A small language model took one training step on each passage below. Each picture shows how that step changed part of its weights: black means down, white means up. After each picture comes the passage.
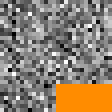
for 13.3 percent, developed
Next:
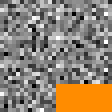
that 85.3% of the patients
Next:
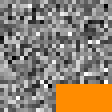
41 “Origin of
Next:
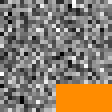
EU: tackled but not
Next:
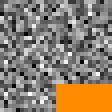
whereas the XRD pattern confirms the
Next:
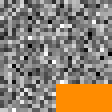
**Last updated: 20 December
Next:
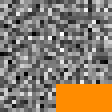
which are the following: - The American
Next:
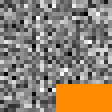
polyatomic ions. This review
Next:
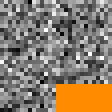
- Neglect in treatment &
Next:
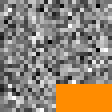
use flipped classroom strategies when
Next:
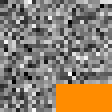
sectioning within the retina will be achieved
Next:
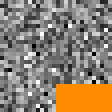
setting a limit, where the indentation
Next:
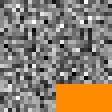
also analogous statements for
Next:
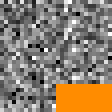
the crucial importance of an accurate assessment
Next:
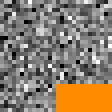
I haven't prepared in
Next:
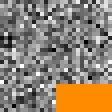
confidential. To discuss the document
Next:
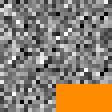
precision, recovery, matrix effects and
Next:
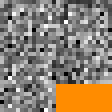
of them with frontal lobe
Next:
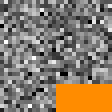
regarding the real temperature on the microwave
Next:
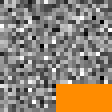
Fig. 11: Blackbox
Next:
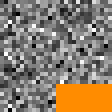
the same time (Fig. 3). For
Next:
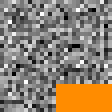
to'g'ri burchak
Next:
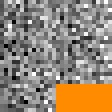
consumed together with other foodstuffs
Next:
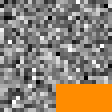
To take one aspect alone, two
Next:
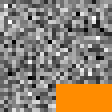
addition of Tween 60 and Triton
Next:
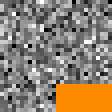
modern computer technologies, including artificial
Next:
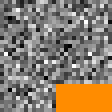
as prolonged labor and multiple
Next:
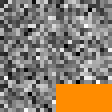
in the pore space with a
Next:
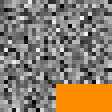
data on social structure and family changes, the
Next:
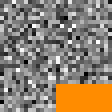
myriad intervention options for
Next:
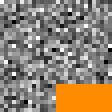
Nigeria? These are the issues this article is
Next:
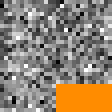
in GFCF leads to
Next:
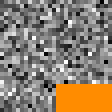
as antecedents to employee
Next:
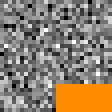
of stay in days D1- post
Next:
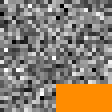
various HRD centres and
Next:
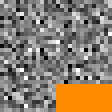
degree of human capital development in any institution
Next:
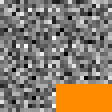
employees of the institution. Institutional
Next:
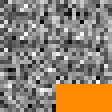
to achieve an answer to the research
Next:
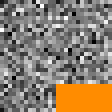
integer. Then the equation
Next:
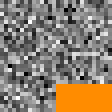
the procedure for grassy stunt
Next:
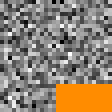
afterward will exhibit the same
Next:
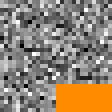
business return, and then 50% of
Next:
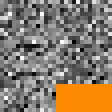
the positive scale effect generated by the increase in
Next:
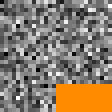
solutions and value chain and supporting the
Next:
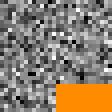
from the sequences from the 1990,
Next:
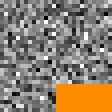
factors exclusively from active power and
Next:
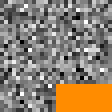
to reduce their operational systems' environmental impact.
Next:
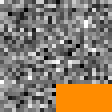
the randomly selected six schools of Indore
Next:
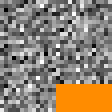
N and C mineralization,
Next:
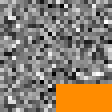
an external computational music framework.
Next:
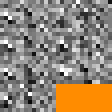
IN TOURISTIC
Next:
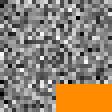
figure. KASUMI used in
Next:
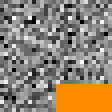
were used to support and contextualize the
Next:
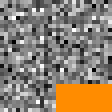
This in turn provides a channel for clinical
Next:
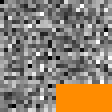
to warn when there is any
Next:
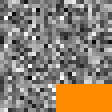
Mixture was heated up to
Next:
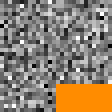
defunct state. 3.2
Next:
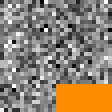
we perform downsampling.
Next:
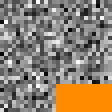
4. Supraorbital
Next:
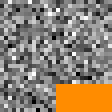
forms a rowed bunch.
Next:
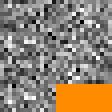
distribution with a certain standard deviation for each parameter
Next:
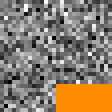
(3'PIS) - the most
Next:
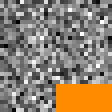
Integrating intelligence in such applications
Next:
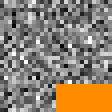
the FDA requires the “Use
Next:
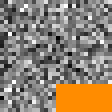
to find expressions for the stress
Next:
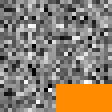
focus on when executing a
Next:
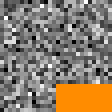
(4 locations/stream).
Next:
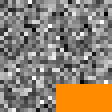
in the stagnation region where the
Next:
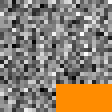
in healthy turkeys was
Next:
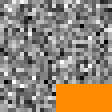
Suggestions Based on the
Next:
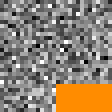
reorganisation with four new members,
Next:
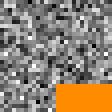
inflammation is based on increasing the
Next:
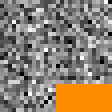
analyses on empathy but did not
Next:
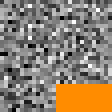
two centuries has brought about
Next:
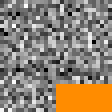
able to tolerate and reproduce
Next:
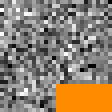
artifacts were brought to
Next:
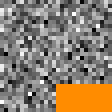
Words: Boot Camp
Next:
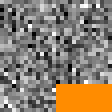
39 out of 40 answered If your
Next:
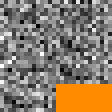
the field of education, the emergence of
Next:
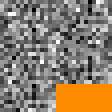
of WP1 and the video
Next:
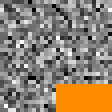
means of the saddle point
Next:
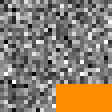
using 4-point rating scale and
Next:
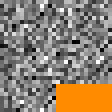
collected, and two/three
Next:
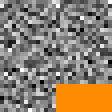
Of Sylvia Plath
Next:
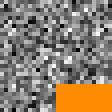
composition, nature of structure, stability constant and
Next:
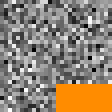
and we can conclude that every countable
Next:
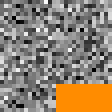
75 Tavárez and
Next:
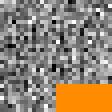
of impactful game features and discuss
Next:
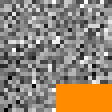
isolation and presents itself as part
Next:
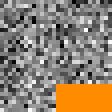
not new. However, when attention becomes
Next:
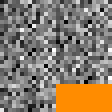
help and support provided through an established supporting
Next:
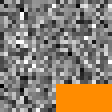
nucleoprotein and isometric
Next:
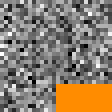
have a better course about study of media,
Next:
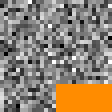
disciplines than others and for certain publication
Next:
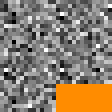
maximally utilized even though the potential
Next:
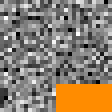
2fps (Frames per
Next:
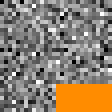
be considered as \$144 currently.
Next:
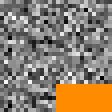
we have message data left we will
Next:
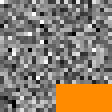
the analysis of our macroeconomic variables
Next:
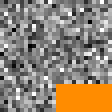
pulsatile component. Fig 5
